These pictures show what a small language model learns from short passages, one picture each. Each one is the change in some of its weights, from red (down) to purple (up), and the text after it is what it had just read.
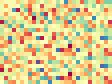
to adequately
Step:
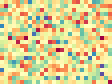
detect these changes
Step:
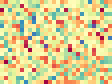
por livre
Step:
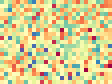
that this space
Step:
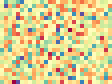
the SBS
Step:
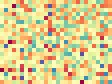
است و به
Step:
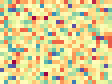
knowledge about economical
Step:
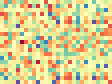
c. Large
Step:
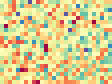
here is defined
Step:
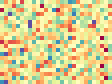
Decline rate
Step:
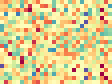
va nimani
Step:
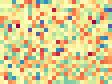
and teeth
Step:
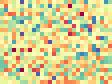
regeneration of
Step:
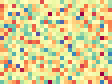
it useful
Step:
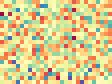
of the Gabor
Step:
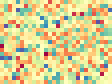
się na
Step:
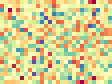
short cycle
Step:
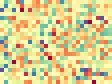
яна бир
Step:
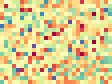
es bisher
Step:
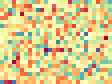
to require consideration
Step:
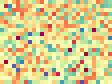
a obtenção
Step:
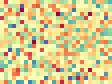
May 7
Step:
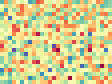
their preference,
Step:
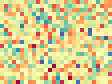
rate. The aim
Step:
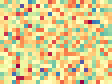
a complex and
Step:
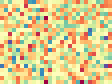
is described.
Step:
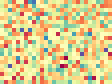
in the management of
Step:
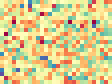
security because
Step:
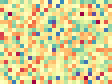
borish va
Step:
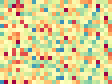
I (от
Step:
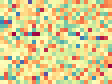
use of activities and
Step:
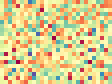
the teachers do not
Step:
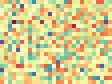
public administration.
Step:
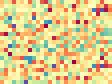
do artigo,
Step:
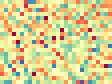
is that there are
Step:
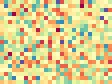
Out* and
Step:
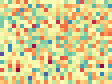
analysis (Table
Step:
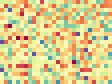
as an effective
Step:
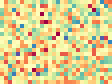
e alteração
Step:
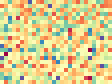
users to access data
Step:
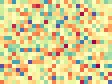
with minimal
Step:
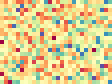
skin caused
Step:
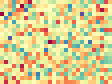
ressoar como
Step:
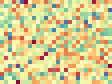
no limiar
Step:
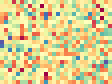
India is
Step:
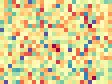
the rapid development
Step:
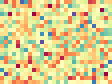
теорії з
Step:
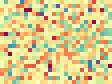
do mundo.
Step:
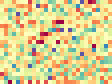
– Teste
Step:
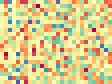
Education System of
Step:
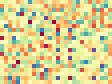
Climate change
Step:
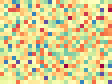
different genome
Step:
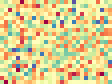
dan Hak
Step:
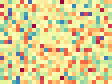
shape of
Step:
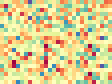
detection is
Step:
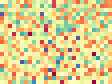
в обмене
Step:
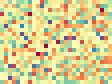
Value as
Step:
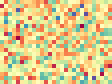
aan het
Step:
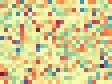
mm longa,
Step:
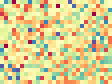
K, the values
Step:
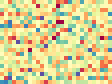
publications abound
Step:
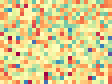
of them is
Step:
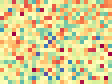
to three factors:
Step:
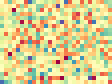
mediate the
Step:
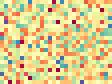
g⁻¹ com
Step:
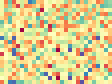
the number of people
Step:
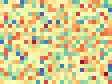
EU –
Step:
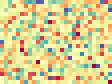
drying. This
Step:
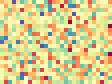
year. Results
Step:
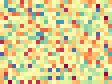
III –
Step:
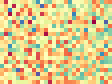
damage for
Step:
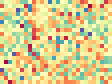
oila va
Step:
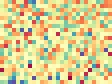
in the sample
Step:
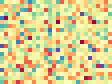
contributes to the
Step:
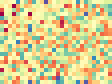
earned at
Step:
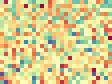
trove of
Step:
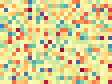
method demonstrates the
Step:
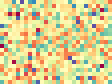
zones are often
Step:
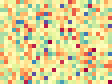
control this fatal
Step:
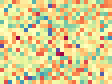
three main categories
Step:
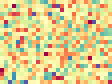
diversified sample,
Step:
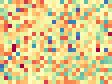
pop va rok
